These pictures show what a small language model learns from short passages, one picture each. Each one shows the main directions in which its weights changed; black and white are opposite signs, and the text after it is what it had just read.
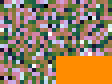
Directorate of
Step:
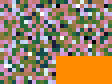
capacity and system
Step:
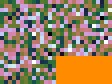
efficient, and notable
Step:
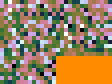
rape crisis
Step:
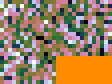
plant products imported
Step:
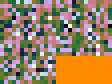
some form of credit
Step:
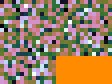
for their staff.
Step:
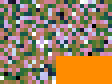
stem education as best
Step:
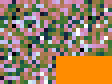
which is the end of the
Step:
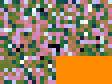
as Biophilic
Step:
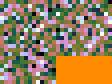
[2], Also we
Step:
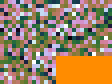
losses of heat
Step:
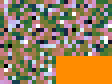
Ethics Review
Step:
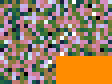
were carried out using
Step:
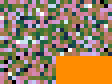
farm technology. The
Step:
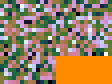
in specialized educational
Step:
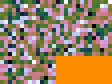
in Table 2 to the
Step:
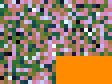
numerous processes in
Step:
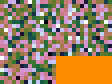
agents, efficiency can
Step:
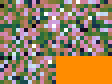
control optimises the
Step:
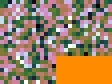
which were between 35%
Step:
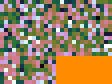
data gaps. This
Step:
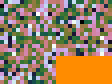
the possible developments needed
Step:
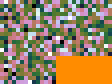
of foreign language is
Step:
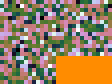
unlikely that
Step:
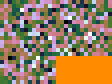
including the seaweed
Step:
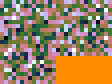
of the independent
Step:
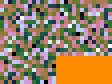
four diagrams
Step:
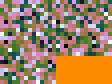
as “*Today
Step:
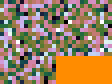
from R.S.,
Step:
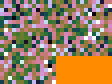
of the path»
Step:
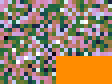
colour. Sample
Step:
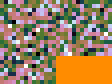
Cardinal Points
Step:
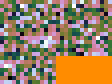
surgery in a
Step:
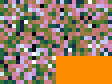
it. Language learning
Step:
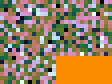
a seamless
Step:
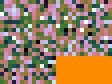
overview of larval
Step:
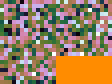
from EFSA
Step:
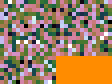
crisis could be due
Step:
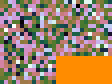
some form and education;
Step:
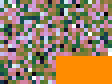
proposed techniques, as well
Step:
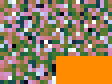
material in the Internet
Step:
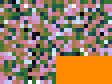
for finding sequence
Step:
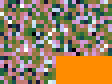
debate in the relationship
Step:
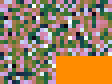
DE GRAN
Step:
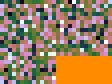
to her/his
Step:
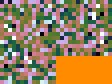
As Arrieta et
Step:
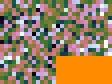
the Iraqi
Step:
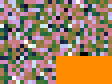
findings reinforce that
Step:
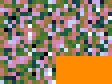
is, hence,
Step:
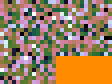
is the reactive power
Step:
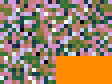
external factor to
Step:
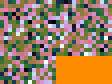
systems is limited by
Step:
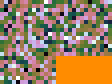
should raise faculty
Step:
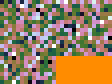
upon reasonable
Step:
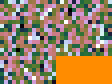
end, the teacher
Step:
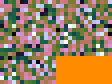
Comparison of the
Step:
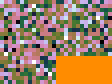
asked were not
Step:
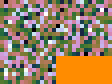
emphasized for
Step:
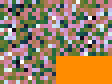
Des plantes a
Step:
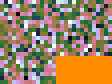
Europe, Asia and
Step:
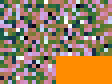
by the petitioners
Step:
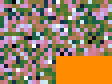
for the existence of
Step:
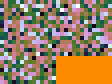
risk factors* of transport
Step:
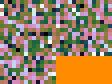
for fruitful
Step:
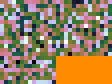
examination revealed
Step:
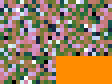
and operative patient is
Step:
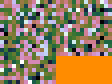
effective in texts with
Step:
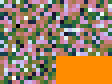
Water Content
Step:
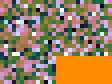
the time history analysis
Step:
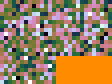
where it is one). The
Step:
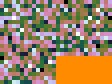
of these patients and predictions
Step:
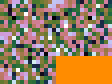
Top management support 5)
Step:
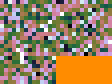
published on DD
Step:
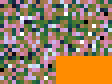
important in relation to the
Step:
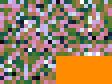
different combinations of
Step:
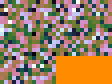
and thus secured
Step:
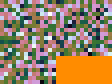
mathematical model,
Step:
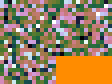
t4 as well as at
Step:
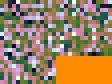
quality was distilled
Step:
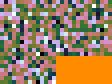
computer slang, we
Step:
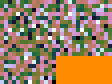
service culture is
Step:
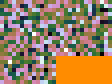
texts, and then
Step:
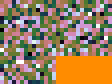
the design and implementation of
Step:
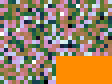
worth of investigating
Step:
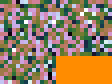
significant decline. Not
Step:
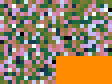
et al., three cases of
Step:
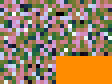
level of MDA is
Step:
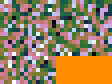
is the i^{th}
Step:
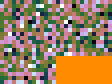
operation. As it has
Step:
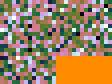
is to analyze
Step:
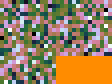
scenario, where
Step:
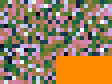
the substrates.
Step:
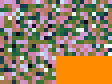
effectiveness in
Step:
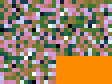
appropriate for
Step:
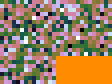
and unpolarised
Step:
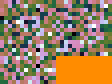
the quail farming
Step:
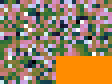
additionally also dunning
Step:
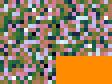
evolved into one of
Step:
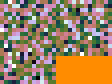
basic right of people
